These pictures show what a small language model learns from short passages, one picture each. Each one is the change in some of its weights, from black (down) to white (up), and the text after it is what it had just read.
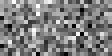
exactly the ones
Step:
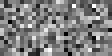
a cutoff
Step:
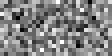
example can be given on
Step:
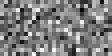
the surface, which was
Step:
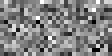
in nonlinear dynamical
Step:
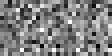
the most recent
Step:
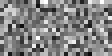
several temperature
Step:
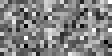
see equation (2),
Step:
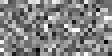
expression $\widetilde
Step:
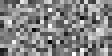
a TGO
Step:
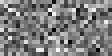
the entanglement
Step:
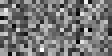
s-curves which
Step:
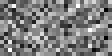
often results in
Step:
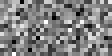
said to be
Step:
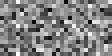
*Given a
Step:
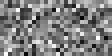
the experimental value in
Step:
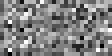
the disorder
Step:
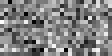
and amplitude
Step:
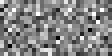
can say that a
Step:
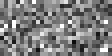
capture data
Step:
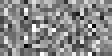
associated right invariant vector
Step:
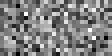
of function spaces in
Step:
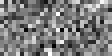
$G$ acts
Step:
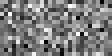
of the order of
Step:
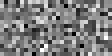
to its rescaled
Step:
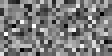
this completeness
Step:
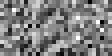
any $L \in
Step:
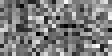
suffices to
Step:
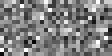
in the format
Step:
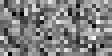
invariant graphs is
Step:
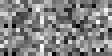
between $\pa$ and
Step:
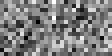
the input signal
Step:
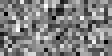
we'll assume
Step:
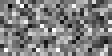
not} equal to
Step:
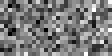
by permuting the
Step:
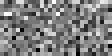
$x$ are
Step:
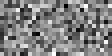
the background
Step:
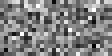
in the structures
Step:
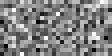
$ m\geq
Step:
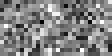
a plane, with
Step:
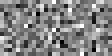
\ell jj$,
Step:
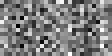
burst events
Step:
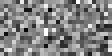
r}\right) +
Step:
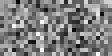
values. The beta
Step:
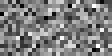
the muon
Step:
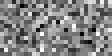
same areas where a
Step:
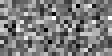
be supplemented by
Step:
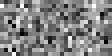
that \Beq
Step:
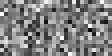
$B$ is defined
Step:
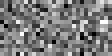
a viscosity
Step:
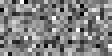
support from the
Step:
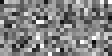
from the Hardy
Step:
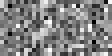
a fundamental
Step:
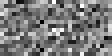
treat the
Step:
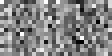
pattern with
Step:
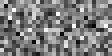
obtain a class of
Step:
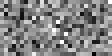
and is represented by
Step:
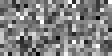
each panel.
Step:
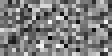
the target
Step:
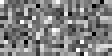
reported by
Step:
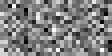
follows that, if any
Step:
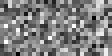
a doublet
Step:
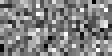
now need a lower
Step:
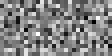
ARI and
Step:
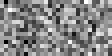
bounded and continuous over
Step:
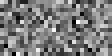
work was an explicit
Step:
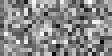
exact baryon number
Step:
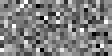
is therefore less
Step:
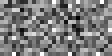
it becomes
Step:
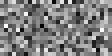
massless particles
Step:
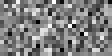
adaption of the
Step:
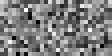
be any function in
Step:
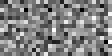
remains to show that
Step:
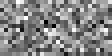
let $C$ denote
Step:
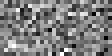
the universal
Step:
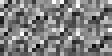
can calculate the
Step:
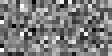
contributes to both the
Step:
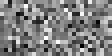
model for the order parameter
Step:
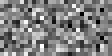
1, MLE
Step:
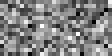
proceed to
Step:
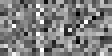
higher. A strong
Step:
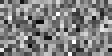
final mass is
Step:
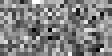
time interval
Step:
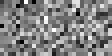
singles out this particular
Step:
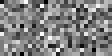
the injection
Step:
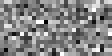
in the form $$
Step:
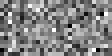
of the velocity
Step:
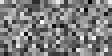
we recall the
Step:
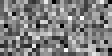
the Solar
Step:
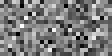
the knot complement
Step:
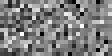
the prior work
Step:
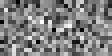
method (cf.
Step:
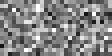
to thank P.
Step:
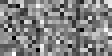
and that $c$
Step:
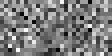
function we obtain the equations
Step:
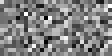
optimization problem.}
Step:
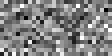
methods for computing
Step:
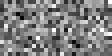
selected for
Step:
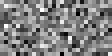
more detailed and
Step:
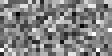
present data as in
